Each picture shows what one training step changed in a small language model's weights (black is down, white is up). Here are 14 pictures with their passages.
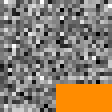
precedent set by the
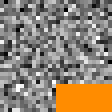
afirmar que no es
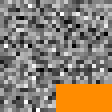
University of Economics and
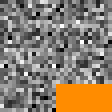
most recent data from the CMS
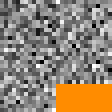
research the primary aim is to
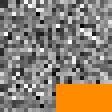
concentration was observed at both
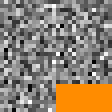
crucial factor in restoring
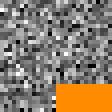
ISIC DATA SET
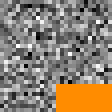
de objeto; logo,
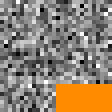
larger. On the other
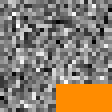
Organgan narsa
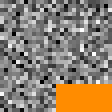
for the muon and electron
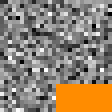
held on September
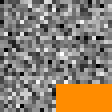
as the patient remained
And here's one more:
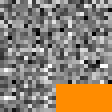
variability in many tests
